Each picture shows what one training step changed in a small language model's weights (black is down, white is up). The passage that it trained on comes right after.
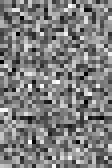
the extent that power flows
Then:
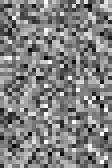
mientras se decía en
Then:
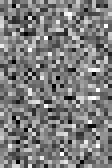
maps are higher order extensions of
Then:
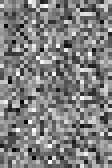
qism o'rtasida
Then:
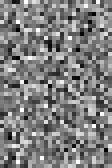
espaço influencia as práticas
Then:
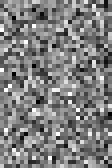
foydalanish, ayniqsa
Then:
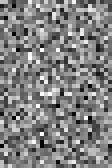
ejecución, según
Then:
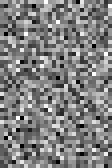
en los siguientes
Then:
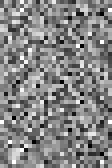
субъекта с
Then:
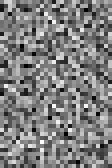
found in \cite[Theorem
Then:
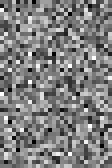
did not talk about the situation
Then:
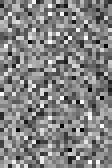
съдейства на
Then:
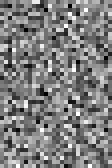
we denote by $t$ a
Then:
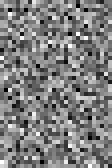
foydalanildi. Olingan
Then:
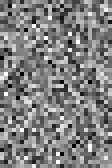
v_j$ for every
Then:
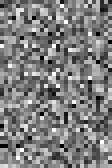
la matriz - P
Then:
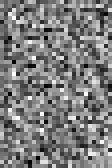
\end{pf} Recall that
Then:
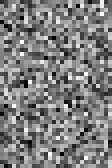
and the corresponding statement for the lower
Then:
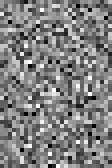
irreducible, we can assume that there
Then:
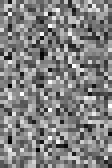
of *Lean* development
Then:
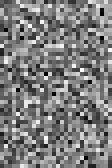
the cocenter of $H$
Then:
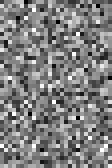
del Tribunal
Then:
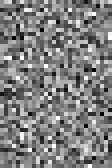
promovió modelos docentes
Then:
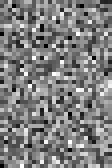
a la interrogación de
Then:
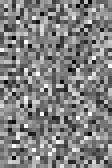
uma vez que pode provocar
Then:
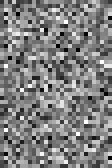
vieler Label eine
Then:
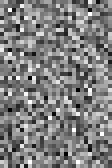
conjecture that there exist no more
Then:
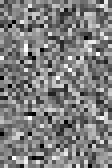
lifted to a functor on
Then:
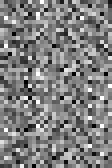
10 9 Тертерский
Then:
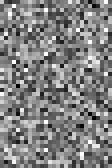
modification of carbon surface for
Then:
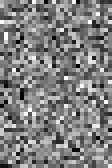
H03. Constituir
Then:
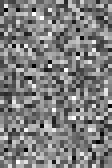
\xi_k)$. This point
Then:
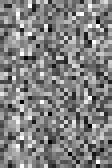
we can take here not only
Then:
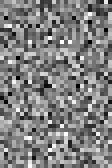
are possible inconsistent,
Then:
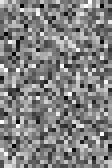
de manera eficiente se ha
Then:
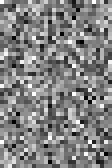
segunda noción se basa
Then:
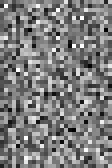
the Fundamental Theorem in
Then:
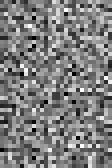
\mid tr\beta =
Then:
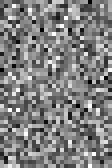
a doença, podendo
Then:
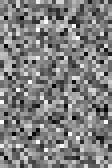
são locais pouco
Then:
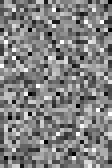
birinchi gapi
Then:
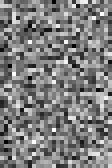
\end{equation} where
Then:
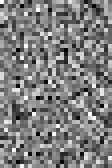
formulation necessary to perform Newton steps
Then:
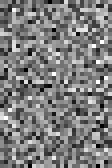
\end{align} where
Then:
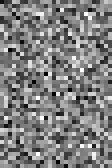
lettura musicale allo
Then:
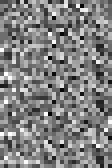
شحن عشان
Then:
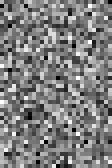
critical points below it, counted
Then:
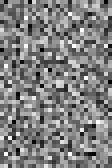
of services offered to
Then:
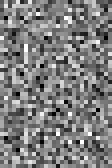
number of chips of a given
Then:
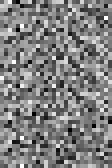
OF PRODUCTION
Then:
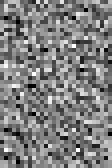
nomi bilan salmonella
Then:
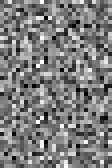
is arbitrary small, we have
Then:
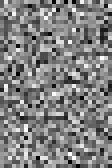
proportion of agreement between
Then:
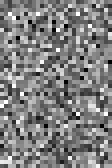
bud of $e$ such
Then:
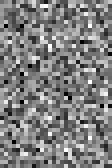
o'rin tutadi.
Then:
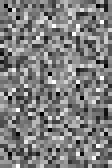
boule $B^4
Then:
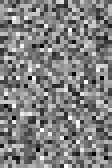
for any $n$ there exist
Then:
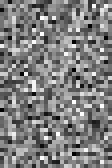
$r \to \infty$.
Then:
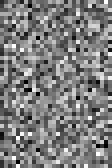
dibaut. Dari hasil
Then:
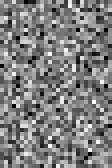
we know that every model of
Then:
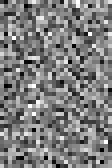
notiert. Diese
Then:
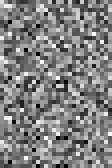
Theory and Applications', where it
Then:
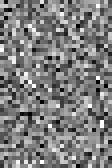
data and strictly smaller cohomological
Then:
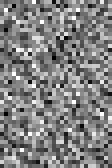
IMA J. Numer.
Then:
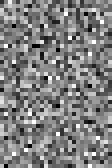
documento associa a
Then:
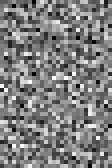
module een afbeelding in
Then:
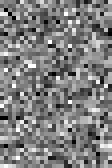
biz haqimizda
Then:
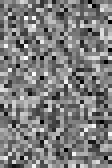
of such centralizers that
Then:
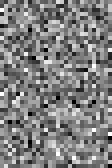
lagi agar manfaat
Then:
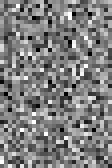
general subdomains $U$,
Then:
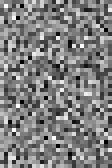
Equivalence Theorem} Let
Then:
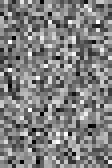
superior; así como a
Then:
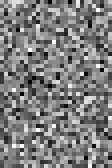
based on the optimal dual solution
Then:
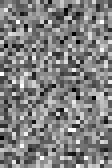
$\calM_n$ depend
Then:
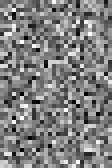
behandeling van de
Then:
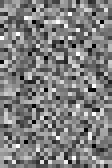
efficient algorithm for this computation would be
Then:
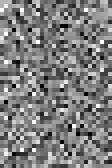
nicht nur Einfluss
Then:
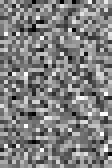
akan membuat siswa
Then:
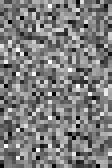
holomorphic line bundle that admits a
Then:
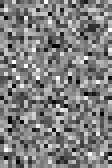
películas de menos
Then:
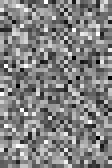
modifications caused by
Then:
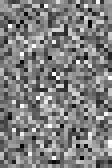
данных, что критично
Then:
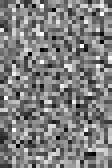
on the lines of the proof of
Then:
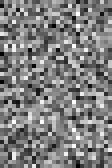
$\Re \gamma$ chosen such
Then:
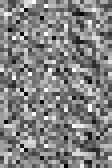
ning bu qiymatlari
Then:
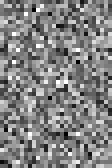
can be satisfied, respectively. If
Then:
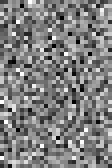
$ denotes the Clifford
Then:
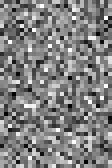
singolare, le cui
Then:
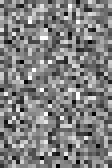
operator is constructed from $\Xi
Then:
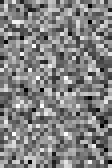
Serang, melalui
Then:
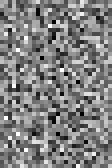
Two houses of Le
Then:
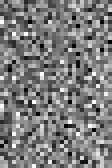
first term we find \beam
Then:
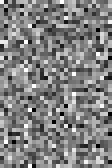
va yuqori sinfdan
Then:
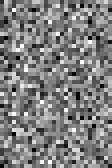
For any $n\in
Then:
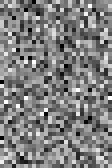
Polar Qaasiut,
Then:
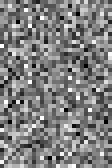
$q_j$ are polynomials
